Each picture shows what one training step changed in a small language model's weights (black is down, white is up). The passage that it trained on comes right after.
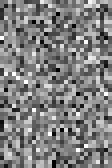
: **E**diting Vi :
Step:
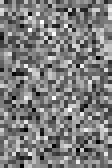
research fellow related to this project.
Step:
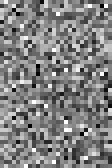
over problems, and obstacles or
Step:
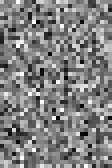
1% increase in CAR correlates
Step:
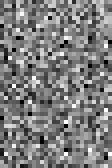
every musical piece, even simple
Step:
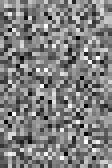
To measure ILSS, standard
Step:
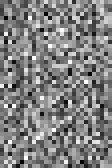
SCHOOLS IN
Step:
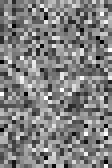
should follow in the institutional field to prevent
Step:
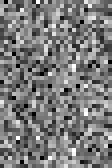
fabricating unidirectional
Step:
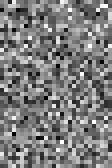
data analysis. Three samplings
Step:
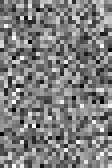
health professionals exhibited positive attitude towards the care
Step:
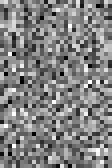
topsoil removal [10].
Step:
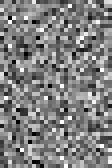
Collection* mission, the GCS
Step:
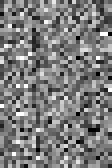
means that the future of the country is
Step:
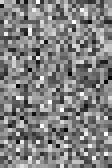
students reported attempting to fit into a
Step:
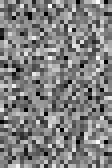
(Critical Appraisal
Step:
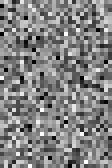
to their versatile applications
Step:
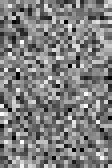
alignment will be necessary to evaluate
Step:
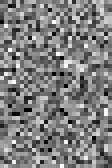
including Part 5 Diploma and
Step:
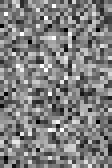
PL spectra acquired on thin films at
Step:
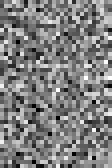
countries in terms of the number of cases
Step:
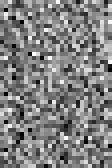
American Prairie
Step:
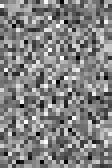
Istanbul Technical University. She
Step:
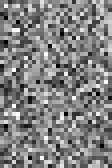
performed through SPSS 26. The testing
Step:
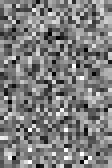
and, ii) Narrow therapeutic
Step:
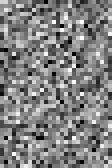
(see Figures 2 and 3)
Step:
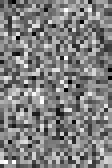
respectively. A Nm value less than
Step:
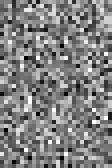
from Bopa district. So,
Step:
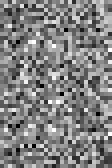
system. It is based on
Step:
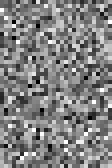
the social skills of students, as a
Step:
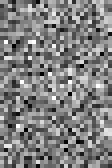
in the study area. Description of
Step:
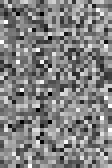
moderators and technological systems. It
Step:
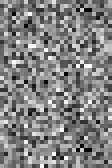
or not this was related to a disorder
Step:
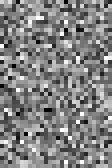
clinician to counsel the
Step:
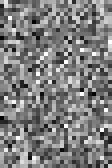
only behavioral impairments but also
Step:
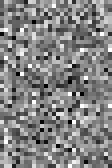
resources to sustain and scale up administrative
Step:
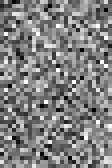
experiment setup. **b**, 2D
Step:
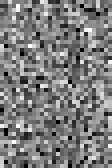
nitrilotriacetic acid
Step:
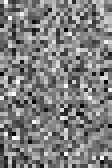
only in the VPT condition, during
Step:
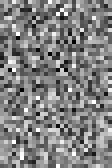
males (6). Early management
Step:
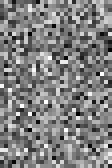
in three weeks the teachers were able to
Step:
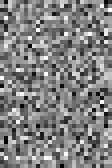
Smarandache loops
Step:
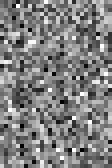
guard tube. The solution was
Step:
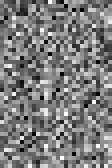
implications are essential for scaling
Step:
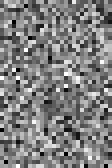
number of shortcomings that lead to
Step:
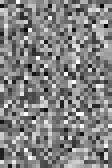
statements of the cooperative movement should be
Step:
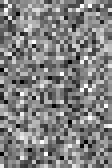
submitted to thermomechanical
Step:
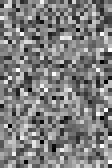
storage systems which need high surface area is
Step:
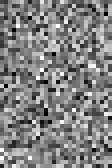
in numerous jokes and
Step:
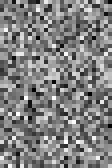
in this paper I use the terms
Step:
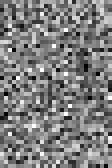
greenness indicator; Pair each more
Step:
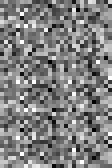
i i d d r text text
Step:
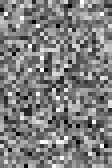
has negative statistical effect (Gharib
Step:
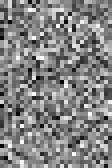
(PI) from 13% to
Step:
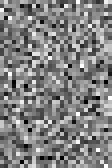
Fairy tales can acquire
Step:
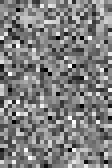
who will be the primary user of the
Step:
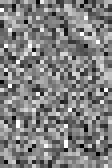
ko na lang ng
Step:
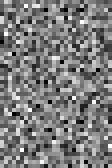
detailed study of their metal chelates
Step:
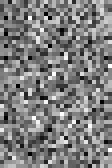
Sean McMahon.
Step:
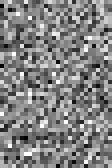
a major impact on research in these
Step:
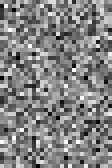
the application of these strategies in a
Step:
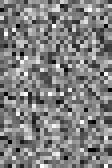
active sampling is given in Table 1.
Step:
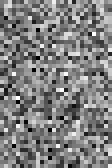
can drive structural transformation and sustainable development in
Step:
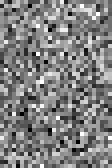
per mM^3 of increased accuracy
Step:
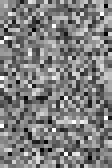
that data are serially independent and
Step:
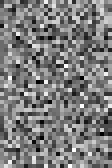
online resources and lecture recordings, and
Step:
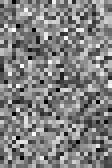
about the advantages of marketing, about the
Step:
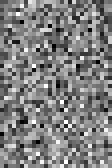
Science and Technology (SGN).
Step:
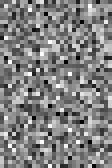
are regulated by statutory
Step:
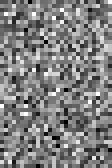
theory. As for example, a non
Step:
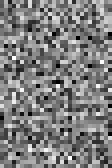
individual level, in systemic
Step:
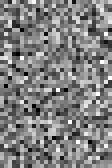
following case tasks for learners to fulfill in
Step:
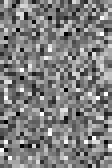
Volterra tipidagi
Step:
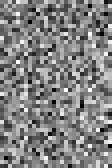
admin activates the forensic then
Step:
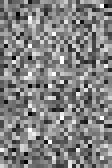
T, Essig S.
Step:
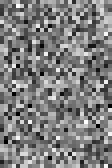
growth techniques, where the incorporation of
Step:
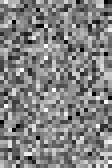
6.2. Findings on
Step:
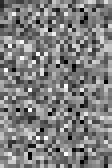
\mid \Delta_2,
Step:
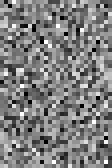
mid-altitude and moist
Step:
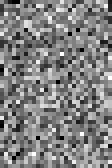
of them. 3.2 Data and
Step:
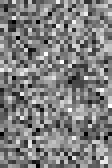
learning, students must possess confidence in
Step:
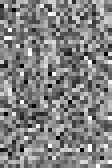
the wall. These are performances with
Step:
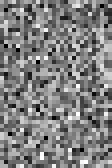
450 undergraduate medical students enrolled
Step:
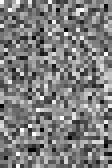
Strategies Adults must work harder
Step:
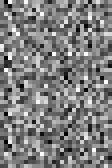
PROFICIENCY IN
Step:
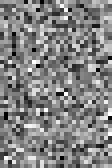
most vulnerable and support all people;
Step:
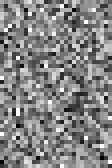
view is that science must not accept any
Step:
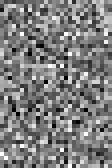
[65] under accession number
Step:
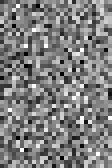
crystalline network (LCN)
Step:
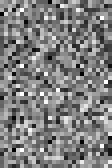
studied at four different temperatures with different
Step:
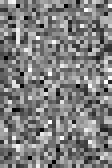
following 10 reductants:
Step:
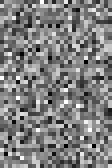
provide an overview that the average structural capital
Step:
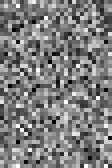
aircraft that incorporates new technology projected
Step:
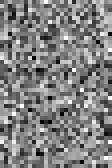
Availability of data and materials The data
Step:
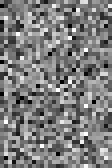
10 to 19); therefore, more research
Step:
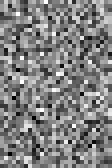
The main aim of this study is to
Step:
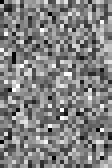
correlation between the METAVIR
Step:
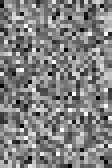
Princess Marina Hospital,
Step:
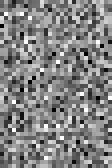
joined using UF with no
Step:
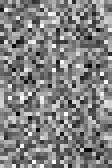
are used in this process. With the
